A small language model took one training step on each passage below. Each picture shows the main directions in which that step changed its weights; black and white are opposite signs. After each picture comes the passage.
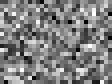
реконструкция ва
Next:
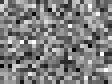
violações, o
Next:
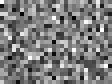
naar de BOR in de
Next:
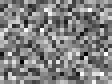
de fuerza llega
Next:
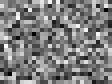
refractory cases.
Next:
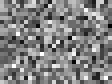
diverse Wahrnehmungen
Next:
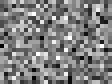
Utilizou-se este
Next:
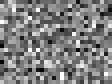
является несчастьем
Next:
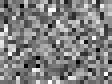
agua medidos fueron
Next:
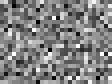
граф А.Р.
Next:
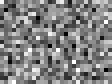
доштаанд, ки
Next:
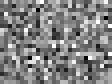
природная среда для
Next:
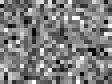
Navro'z bilan
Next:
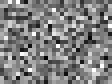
diversos organismos y
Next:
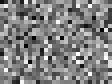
nechta yurishlarda
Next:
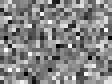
referentes culturales y
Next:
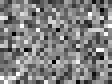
bei praktinių
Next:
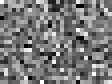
yuzasidan yaratilgan
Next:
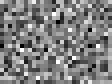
воқеа ёки
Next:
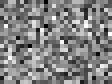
se salvaguarda la
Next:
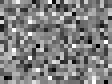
to the economic, social and
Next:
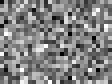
Y., Aziz,
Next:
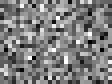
ces structures.
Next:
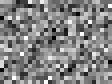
kundalik udum,
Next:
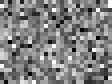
asar ruhiyatiga,
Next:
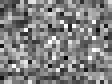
меньше объема
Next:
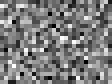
objective of this
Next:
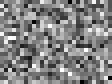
tercih edildiği,
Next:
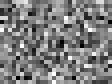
kelimelerini bir arada
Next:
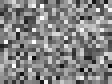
raqamlashtirish jarayonlarini
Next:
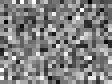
sebelumnya yaitu
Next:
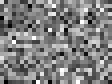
dessas complicações.
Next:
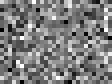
муҳити. //
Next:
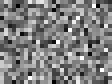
natal, segue
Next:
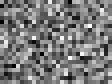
livro na qual vem
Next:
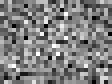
di atas kaki
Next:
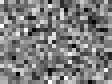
J., Egger,
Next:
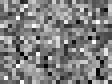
chiqishi qadimgi
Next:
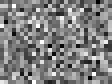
sala deve estar
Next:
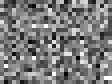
en qué medida Del
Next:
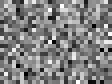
Bexta T.O.
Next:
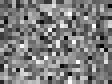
farmacológico como
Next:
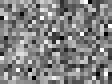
Report. Uzbekistan*.
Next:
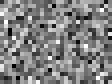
mesma ação educa,
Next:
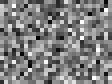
подарком [8,
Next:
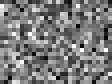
метрам (рис.
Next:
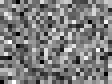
kriz anında bu
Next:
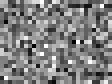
estrategia comercial
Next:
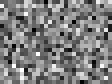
a inibição da
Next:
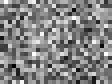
chiqaradigan biznes
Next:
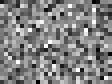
вида, а также все
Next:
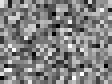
publicado en el año
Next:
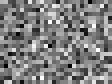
картина мира.
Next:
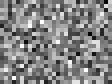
ta'minlanadi [1].
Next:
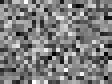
who were almost
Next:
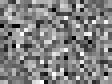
'The Comparative
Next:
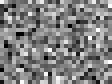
з уявленням про
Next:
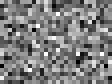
vositalardan biri
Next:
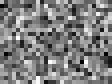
o professor a dinamizar
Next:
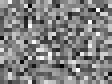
//Spectrum Journal of
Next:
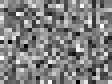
de los hijos, para
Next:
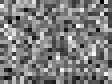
Figure 2 : La
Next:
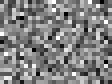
Tuman markazi
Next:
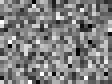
yangi metodikalarni
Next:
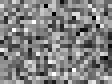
mas de qualificar
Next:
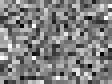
☐ grado de
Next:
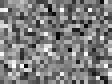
of lipids in
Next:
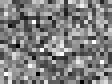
docente con nosotros,
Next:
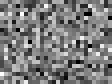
para comercialización en
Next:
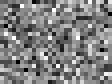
di giugno,
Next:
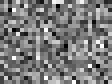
yurak urushlarida
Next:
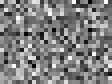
ko'rib o'tilgan
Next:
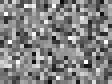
va amaliy muammolari
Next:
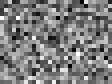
of digital transformation 219
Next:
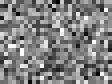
Daun penumpu
